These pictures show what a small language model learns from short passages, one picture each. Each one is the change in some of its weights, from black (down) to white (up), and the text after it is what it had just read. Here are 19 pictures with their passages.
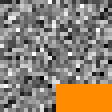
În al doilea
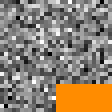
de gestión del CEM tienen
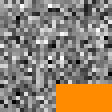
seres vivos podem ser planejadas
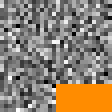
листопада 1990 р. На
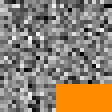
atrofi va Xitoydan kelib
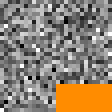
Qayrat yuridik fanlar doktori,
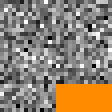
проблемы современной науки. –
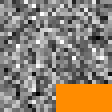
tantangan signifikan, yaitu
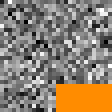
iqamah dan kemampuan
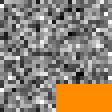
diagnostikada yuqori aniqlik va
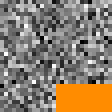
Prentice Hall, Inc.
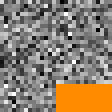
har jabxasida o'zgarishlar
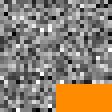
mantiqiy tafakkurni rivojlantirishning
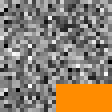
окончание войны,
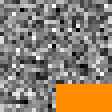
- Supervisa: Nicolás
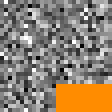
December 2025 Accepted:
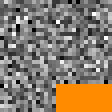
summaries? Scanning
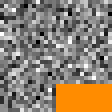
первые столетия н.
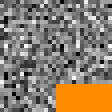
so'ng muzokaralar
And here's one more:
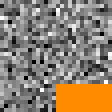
unhandlich – es gibt keine
